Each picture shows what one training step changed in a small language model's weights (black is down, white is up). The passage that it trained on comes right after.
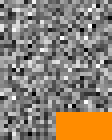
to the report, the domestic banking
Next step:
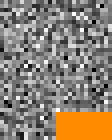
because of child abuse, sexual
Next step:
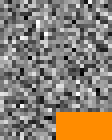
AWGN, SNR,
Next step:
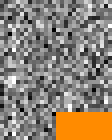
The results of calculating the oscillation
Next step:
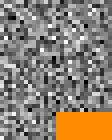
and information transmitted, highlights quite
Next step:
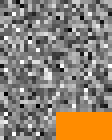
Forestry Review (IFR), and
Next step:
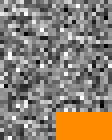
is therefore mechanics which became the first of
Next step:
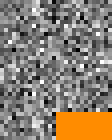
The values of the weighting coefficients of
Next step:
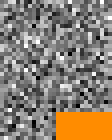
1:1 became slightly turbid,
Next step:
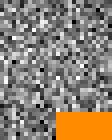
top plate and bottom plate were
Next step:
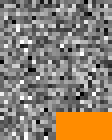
American Journal of Clinical
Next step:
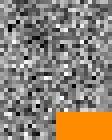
to a higher concentration of diffusant and
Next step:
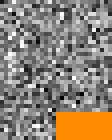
Maharashtra. ³
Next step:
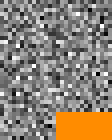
issues. Besides, data cleansing
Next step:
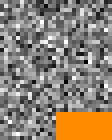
at investigating the cross-culture variation when
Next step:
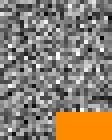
quality in meeting the demands of
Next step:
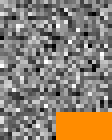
which drinking water sources⁵³ they
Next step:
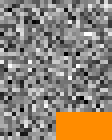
Using the DuPont system, we can
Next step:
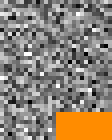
waste disposal that blocks water
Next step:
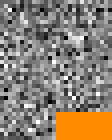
in the department of obstetrics and
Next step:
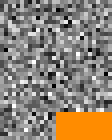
2014 A numerical investigation into the
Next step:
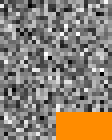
Pinnatum* leaf extract. The
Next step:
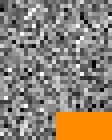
Drying under shade will retain the active
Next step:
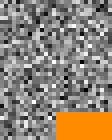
“Channel Network and Drainage
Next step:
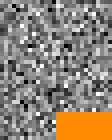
cards was offered. An email was
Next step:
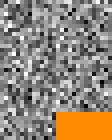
- **RECREATION
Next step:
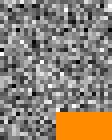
healthy adults (age: 28.8
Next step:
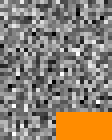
is theoretically investigated. Third,
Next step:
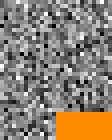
and perceptions in traditional layouts
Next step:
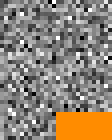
The above-mentioned conceptual tools are
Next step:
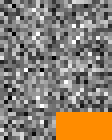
available because the funding project is not ended.
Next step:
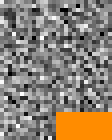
the hoja blanca virus
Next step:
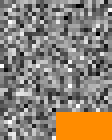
pressure is isotropic. Figure
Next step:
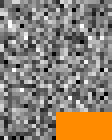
-cells (levels are higher during
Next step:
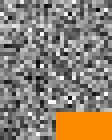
homogeneous regions due to Mach
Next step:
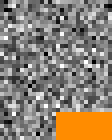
On postoperative days 1, 2, and
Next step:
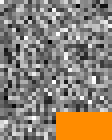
entity is alive or dead, human or
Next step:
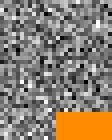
bandwidth. In augmented
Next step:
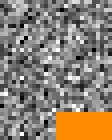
factors, not only the concentration of fats in
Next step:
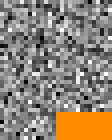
dwelling shall be prohibited without a
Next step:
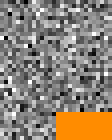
as hiding places for corrupt
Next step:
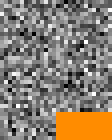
and Gross 1993). Habitat
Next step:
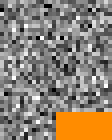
obtain Equation (8), we use the following
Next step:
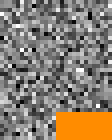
against SARS-CoV-2"
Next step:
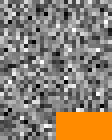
footprints (n=4).
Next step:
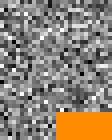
by Al-Daruqutni is
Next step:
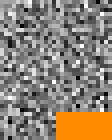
future management plan for performance assessment. Failures
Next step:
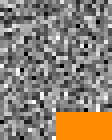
have variable presentations, especially early in
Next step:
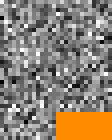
constituents of the test materials were
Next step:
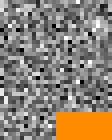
time and at harvest was analysed by
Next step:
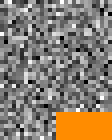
bio-decontamination [6] and
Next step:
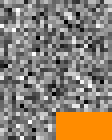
to be less susceptible to a now
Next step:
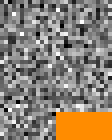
the substratum of industrialization, without
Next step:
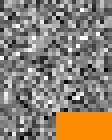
of R^2 for the entire contributions
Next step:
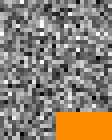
time by the auxiliary attributes.
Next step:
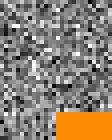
specimen with similar data exist in the
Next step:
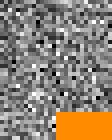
polyphenols; ripening;
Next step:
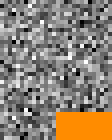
to the profitability and services improvement in
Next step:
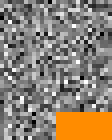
as Weiler argues? What I have
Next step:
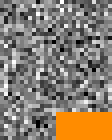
sec. Valsartan tablet formulations
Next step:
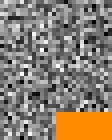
mixture as a function of temperature and frequency
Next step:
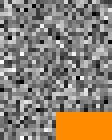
groundwater quality Freshwater is a
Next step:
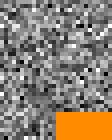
sets, in contrary to what previous studies which use
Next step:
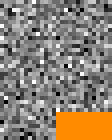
to practice foreign exchange activities and
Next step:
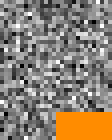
on whether to study Physics at
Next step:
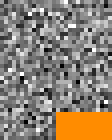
criminal business operations. According
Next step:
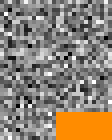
the patch side (15 mm thick
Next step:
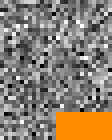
sensors have applications in the agriculture and
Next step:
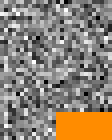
is Russia's first reactor based on
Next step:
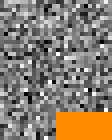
readmission. The agreement with
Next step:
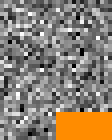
by supposing the presence of a planet that
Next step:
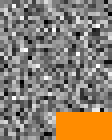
Gul¹, Muhammad
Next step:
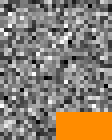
ParalysisManoj Kumar¹,
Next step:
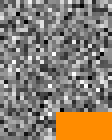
priorities. That change effectively
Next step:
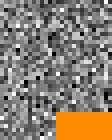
on the strains tested. IV.
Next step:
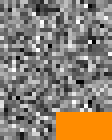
attribute greater value to educational research
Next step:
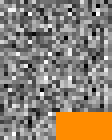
but also evaluate the kinetics of
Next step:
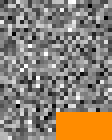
The scales presented here should be seen
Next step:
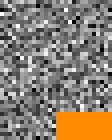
characteristics, but also spatial parameters of
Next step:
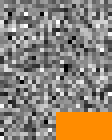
EU would maintain its leverage in future
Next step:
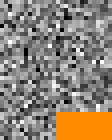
the largest reduction occurs after two month
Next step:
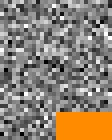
patients that are under treatment and/or follow up
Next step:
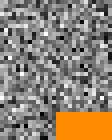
was reviewed. Descriptive survey
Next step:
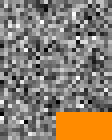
in 2022 amounted to 44 percent,
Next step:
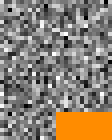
the quality-enhanced breast image
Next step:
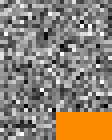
eye-opening experience. f) Learning
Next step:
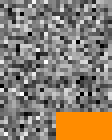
to 2022 on groundwater levels in the
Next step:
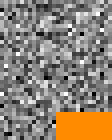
runner of low speed and capacity are
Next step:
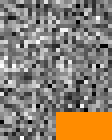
duration is more important that smoking
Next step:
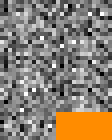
\parallel P(x, y) =
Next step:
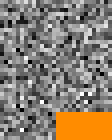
III and Hunter, W.S.
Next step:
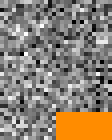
number of jobs created. These values will be
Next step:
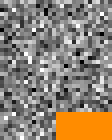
functional development of the Uzbek language and
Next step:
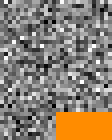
better to their learned competences and
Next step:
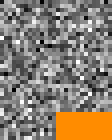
between elastic and inelastic removal
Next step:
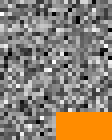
growth and socio-economic goals
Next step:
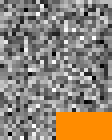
\mathfrak{R}^l$, the system
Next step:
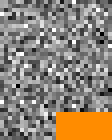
was processed and spun into 30 single
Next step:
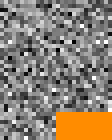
simulated networks using the Network
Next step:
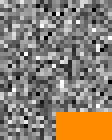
degradation as shown in Fig. 1.
